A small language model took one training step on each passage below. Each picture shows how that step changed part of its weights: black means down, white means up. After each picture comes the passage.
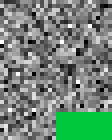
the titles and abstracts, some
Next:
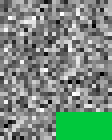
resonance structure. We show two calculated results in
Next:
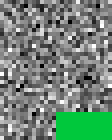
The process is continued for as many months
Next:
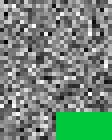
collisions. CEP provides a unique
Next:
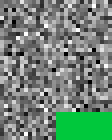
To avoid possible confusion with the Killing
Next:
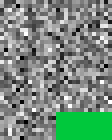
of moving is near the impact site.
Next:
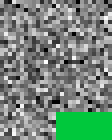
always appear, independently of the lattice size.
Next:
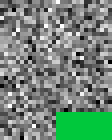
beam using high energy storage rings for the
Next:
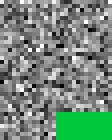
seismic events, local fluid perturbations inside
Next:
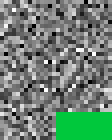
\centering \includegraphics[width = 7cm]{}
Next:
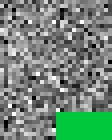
than 10 GeV. We have used in this work only
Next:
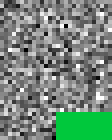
magnitude (significance) between pairs of
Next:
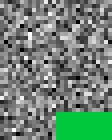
from 3.02 T back to 3 T (the
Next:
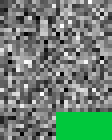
2\pi / \omega$, of a given
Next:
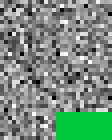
to each other by a duality. In case of
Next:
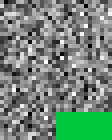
bolometers. \section{Experimental
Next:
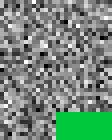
and the two-spin state (purple
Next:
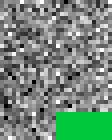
self-organization in wireless networks and
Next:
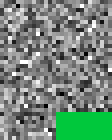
of the capillary stress tensor in relation with
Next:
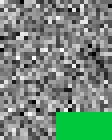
conditions, and the maximum achievable distance can be determined
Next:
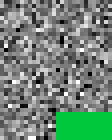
one caveat: the signatures that
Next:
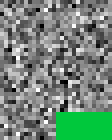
average insertion-loss. A phase
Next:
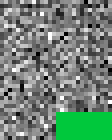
\times 10^6$ samples for an
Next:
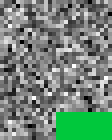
of $H>H^{\ast}$ in the
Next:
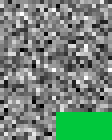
capture the most frequently occurring raw
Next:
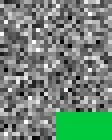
the precessional motion of the jet
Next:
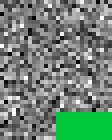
should be noted that the homogeneous
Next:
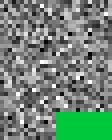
$\chi_{\rm n}$ for even numbers of
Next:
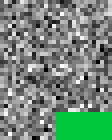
energy\\ CMSI & Combined molecular
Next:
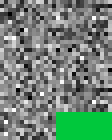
North is up, east to the
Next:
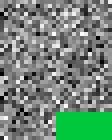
for our quantitative analysis. We first note that we
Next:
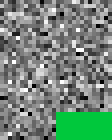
summaries computed on simulations from the assumed data
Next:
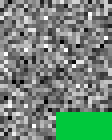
crossovers. The data are reported at four
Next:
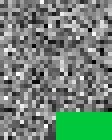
model where the disk radius grows linearly with the
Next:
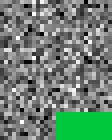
\end{abstract} \section{Introduction
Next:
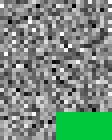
as Mathematica or Maxima to find
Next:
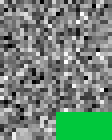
solve the problem of the time-asymmetry
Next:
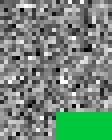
emphasize that, unlike in the case of
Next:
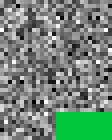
of this article is to examine the role of
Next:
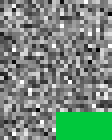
overlap $|\nu|^2$ as a function of
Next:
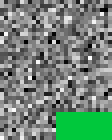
such that $$\max\limits_{x\in
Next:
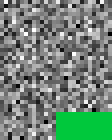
Sci. Comport.*, vol. 31,
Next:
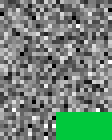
that MARS due to the proximity
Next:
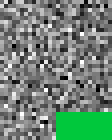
\rangle_F \sim D_1
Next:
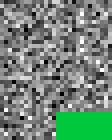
the lightest chargino may be larger than
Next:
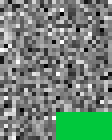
comparable with $(\langle \Theta_P
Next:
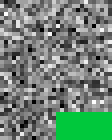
energy can be extracted from this system than can be
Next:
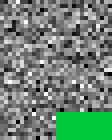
return probability for 2 reactive groups,
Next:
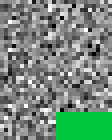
with these concepts in the forms expected by
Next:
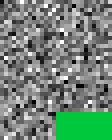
when we observed `CR7', and
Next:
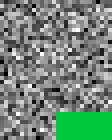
a half-time proportional to the population
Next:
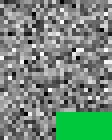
the construction of $N$ static
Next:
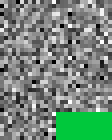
solved via Gr\"obner basis
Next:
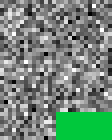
for $\alpha=0$, reduces to the standard
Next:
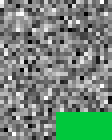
used to predict the error $\Delta y$ from
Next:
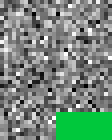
we present the GW spectrum for the benchmark
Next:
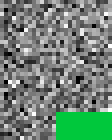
goals for Remote lab Figure 1.
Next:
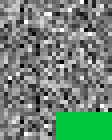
~ \left\{\begin{array}{ll}
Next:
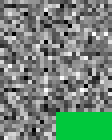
|m\rangle$, the marked state that we
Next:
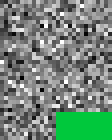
profile. The Kalb--Ramond
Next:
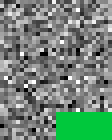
in aperture radius at that altitude and
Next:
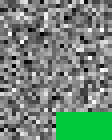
follows from $\Delta S\left[ \left\{
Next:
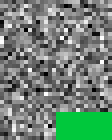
case $K = \gsm \subset
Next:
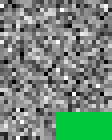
temperatures, with resonator quality factors among the highest
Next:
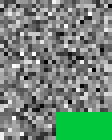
in the reaction, and is consistent with an exponential
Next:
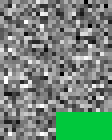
\ell$ being the orbital angular momentum and ${\vec
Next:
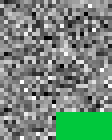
the existence of duality in the proton
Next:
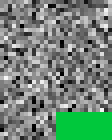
measuring the effect of the external force is
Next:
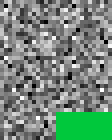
of DL-based MRI image
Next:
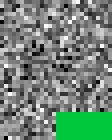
data in the lower (blue) region of the
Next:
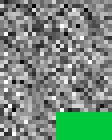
a matter of a choice of initial conditions.
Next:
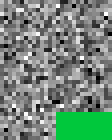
passes through the field of a strong
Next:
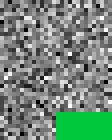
crystal boule showing the Ta distribution.
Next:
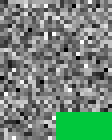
and isolation} % \subsection{JIT
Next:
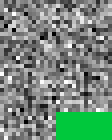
probability of being event-free at time
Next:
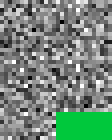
to participate in various online tasks that might
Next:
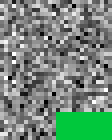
of the group (see Rescher 2006).
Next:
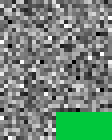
(neutral and charged).
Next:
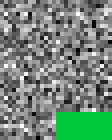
mainly comes from incomplete
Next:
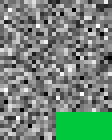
ansatz,% \begin{equation}
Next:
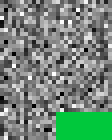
When the PPMChart shows a vertical line
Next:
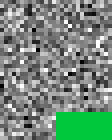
for a resonance centered at $4$
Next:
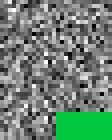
A \setminus B \) denotes the set
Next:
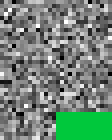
superatoms have different Rabi frequency,
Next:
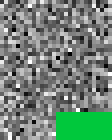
eliminate or decrease the influence of the
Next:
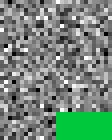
offsets and uncertainties measured with respect to the reference
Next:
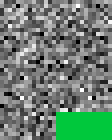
of Sciences, China Author Note The
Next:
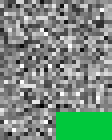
number of parameters in million. Systems
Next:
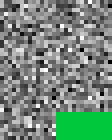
profile will still be an equilibrium. In this
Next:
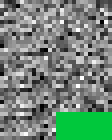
information about the orientation of the different emission
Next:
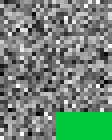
the thermal conductivity. The later is known as
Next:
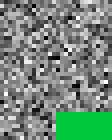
a symbolic computation software, we obtain the
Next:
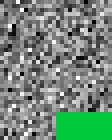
given value of $P$, it permits the
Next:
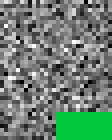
\begin{equation} \lambda_\alpha =
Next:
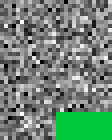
horizontally away from the central position $r
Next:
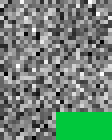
lines.} \end{minipage}
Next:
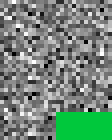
Investment cost includes investment
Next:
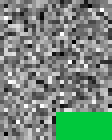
2025) and non-conversational
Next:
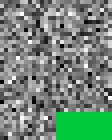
valid in the limit $V^2\gg
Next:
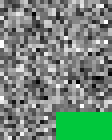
we have equal volumes of water at different
